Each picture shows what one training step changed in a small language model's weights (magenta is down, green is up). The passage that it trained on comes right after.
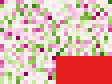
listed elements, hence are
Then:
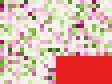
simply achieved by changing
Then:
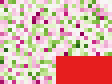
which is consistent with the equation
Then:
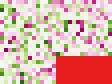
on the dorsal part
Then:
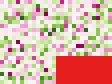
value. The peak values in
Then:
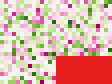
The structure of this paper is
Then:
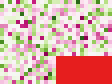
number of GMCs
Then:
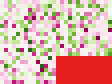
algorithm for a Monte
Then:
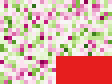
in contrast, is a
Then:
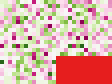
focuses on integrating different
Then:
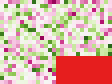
direct fossil emissions
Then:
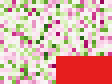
even when [we were]
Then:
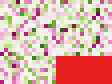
was gradually decreased
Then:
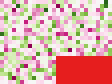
includes training on home
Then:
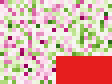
the RPE in the
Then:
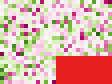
Sun Tze's
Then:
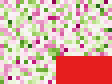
is threaded by a
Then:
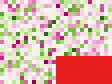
respondenents were found to
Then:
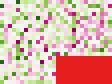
interpretation, but after new
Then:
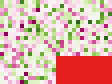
ISAC as a
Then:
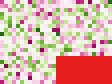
to determine the factors that increase
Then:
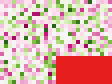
distribution, we must randomize
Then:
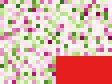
“area” itself
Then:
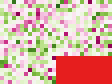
diseases, but also form
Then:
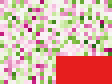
conflict of interest to
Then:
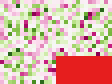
can be found in time
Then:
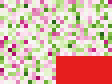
bringing more users to
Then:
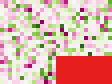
$G$ are two
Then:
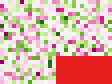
pixels, but require
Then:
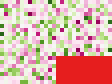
Astronomy Research,
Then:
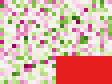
that \begin{equation}
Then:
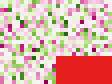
giving rise to an
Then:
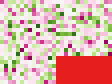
the context of a toy
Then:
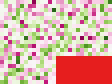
layers, all copies
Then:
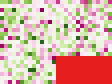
with release date
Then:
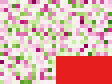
usually focus on code
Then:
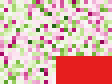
and Latvia.
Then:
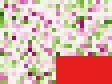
vacuum state,
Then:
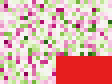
Quality Annotation
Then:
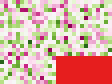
and the product of stop
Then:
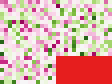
on the aspects that
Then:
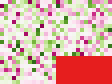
that had daily
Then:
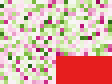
familial responsibility
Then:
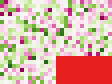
investigated; in \S
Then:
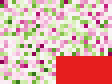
that all residues of
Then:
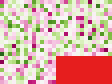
it enables the description
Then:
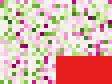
best estimate of the thermal average
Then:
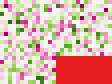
costs, inference
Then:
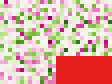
The play is set in
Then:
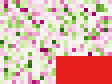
and $r$ is the
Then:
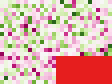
defines the correction
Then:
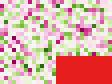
recognize when it
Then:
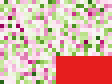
real. When a bound state
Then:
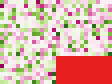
the boundary conditions differently.
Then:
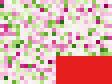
it has been shown that the
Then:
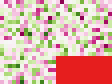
are highlighted in
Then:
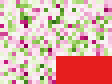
state is then roughly
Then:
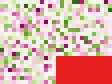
widespread adoption
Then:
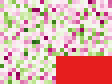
grand canonical
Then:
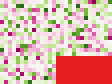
regularization and the PDS
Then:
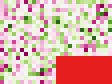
Seismological Commission
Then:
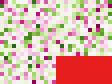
that if $u$ or
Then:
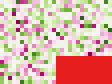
found between vertical jump height
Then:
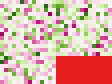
(specially those coming
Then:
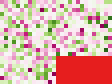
for the paradigm
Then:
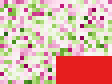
webviews -
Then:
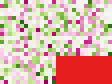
of different doses of
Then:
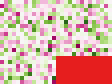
improve the flow of natural
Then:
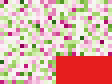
In this representation, the
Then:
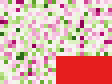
keeps incomplete
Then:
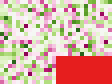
conformational transition, we
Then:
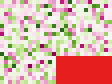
examines states' alternative
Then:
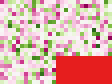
the gap. However,
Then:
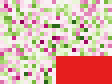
of Applied Physics,
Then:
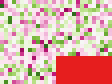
that have the same geometry
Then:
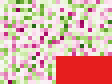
decomposition formulae
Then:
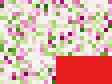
consist of a set of
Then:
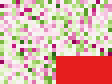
provision of the services but
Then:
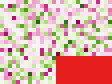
Reading the solution requires
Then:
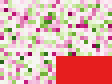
perform accurately. -
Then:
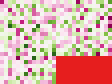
the development of this research,
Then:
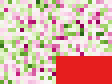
where 3000 steps were taken
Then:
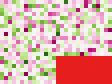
8. Children's
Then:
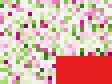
range of dispersion from
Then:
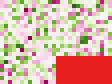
becomes \begin{equation}
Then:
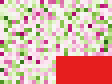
related to each other by
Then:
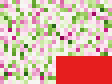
of the paper is finding a
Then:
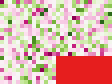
need to choose the level
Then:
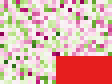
and consists of alternating
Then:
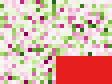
L_1$. The beam
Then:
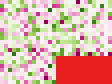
99% outcome
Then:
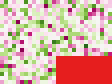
would pay or consider paying
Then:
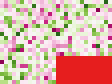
in rural areas. The
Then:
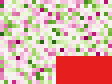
it turns out to be
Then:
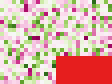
glycosides and
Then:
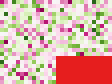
measuring device. The
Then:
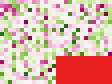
conditions (e.g.,
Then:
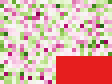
trade purposes because
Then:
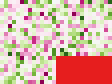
document in this regard
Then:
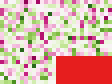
results in gait parameters
